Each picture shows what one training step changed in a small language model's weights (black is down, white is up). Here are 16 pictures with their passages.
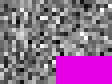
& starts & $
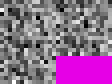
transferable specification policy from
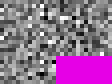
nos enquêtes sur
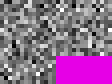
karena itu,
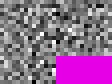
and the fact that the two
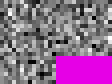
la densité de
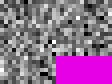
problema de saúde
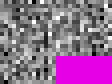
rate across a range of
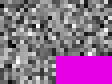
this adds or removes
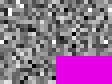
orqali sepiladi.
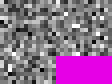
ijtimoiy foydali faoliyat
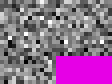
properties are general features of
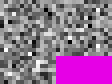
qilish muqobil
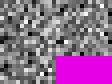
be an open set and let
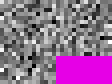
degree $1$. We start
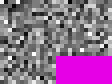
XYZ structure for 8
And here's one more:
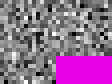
variables consist of generation, energy
